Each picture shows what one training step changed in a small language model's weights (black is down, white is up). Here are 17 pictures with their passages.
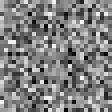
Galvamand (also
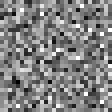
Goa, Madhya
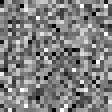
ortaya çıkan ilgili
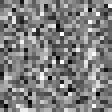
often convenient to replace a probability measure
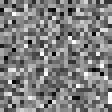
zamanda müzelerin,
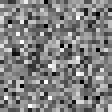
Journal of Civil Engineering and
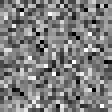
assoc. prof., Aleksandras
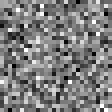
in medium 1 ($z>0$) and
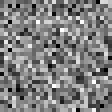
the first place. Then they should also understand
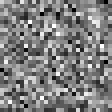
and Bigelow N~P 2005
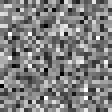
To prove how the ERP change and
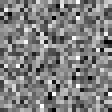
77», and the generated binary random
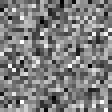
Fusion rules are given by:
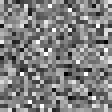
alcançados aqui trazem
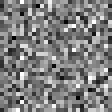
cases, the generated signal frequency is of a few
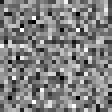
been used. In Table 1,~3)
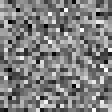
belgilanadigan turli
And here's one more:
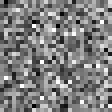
Research Station, which is a remote
